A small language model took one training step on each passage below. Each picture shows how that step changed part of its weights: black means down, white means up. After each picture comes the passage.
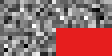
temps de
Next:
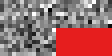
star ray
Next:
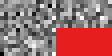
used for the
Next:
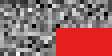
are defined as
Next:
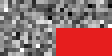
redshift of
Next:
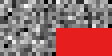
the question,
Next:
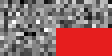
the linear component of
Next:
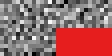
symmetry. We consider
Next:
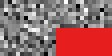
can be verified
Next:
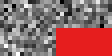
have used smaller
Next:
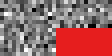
equations. Each
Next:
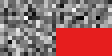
with just the
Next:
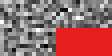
structure which will
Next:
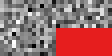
de todos os
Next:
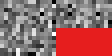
including those in $
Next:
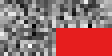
De aquí
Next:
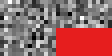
sharded data
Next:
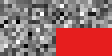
series must
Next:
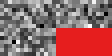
del proceso
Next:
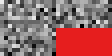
of the AM
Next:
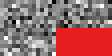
field and the
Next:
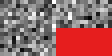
to the market
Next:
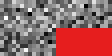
una serie de
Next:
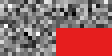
decay exponent of
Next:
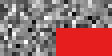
while for $\delta
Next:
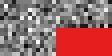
$\delta$ are
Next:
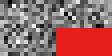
di Padova
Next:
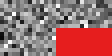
journal of
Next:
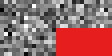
hard wall
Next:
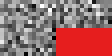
of our result with
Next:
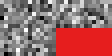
и быта
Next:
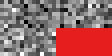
а здесь
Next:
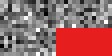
a fractal then
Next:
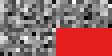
for the simple
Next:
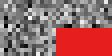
this sort is
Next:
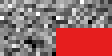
CMS during the
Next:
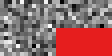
qilish, til
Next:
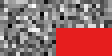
can be done
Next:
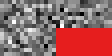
formation time or
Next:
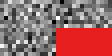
diğer bir
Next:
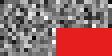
the previous analysis
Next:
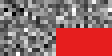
measurements of dynamic
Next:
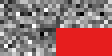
escucha que
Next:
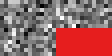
have been observed,
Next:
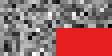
de que, como
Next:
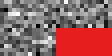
Tiere werden
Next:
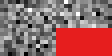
at runtime,
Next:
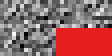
dos Estados,
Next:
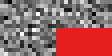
digital technologies
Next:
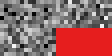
formé parte
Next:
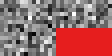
be treated as
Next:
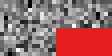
there is no
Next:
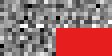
first passage
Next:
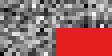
every galaxy
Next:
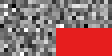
temperature before its
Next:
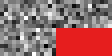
decomposition of
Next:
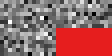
para a realização
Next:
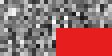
menarik -
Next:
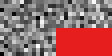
tails did
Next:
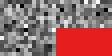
De tijd
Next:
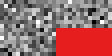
that are used
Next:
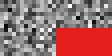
ular bilan
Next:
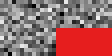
internal space that
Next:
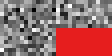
two ends of
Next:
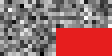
yet the model
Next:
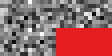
actors in
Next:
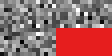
each geodesic
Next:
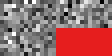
program stars,
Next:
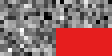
a preliminary
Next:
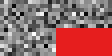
que a cada
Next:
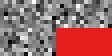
in his
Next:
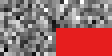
в годы
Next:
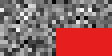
capability of the
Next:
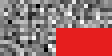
ham ortib
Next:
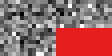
dashed curve in
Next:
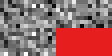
to obtain the final
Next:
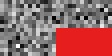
da escola
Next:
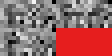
in allen
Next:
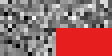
Al naar
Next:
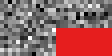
como elemento
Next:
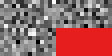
com uma realidade
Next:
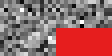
afecta al
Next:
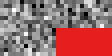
Right lower
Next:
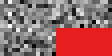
of the fundamental and
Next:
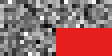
efficient detection
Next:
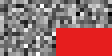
мм. У
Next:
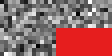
imaging TAs
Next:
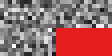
its own
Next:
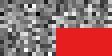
a total of
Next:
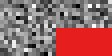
to be a
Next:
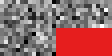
the equilibrium
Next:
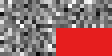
mirror symmetry
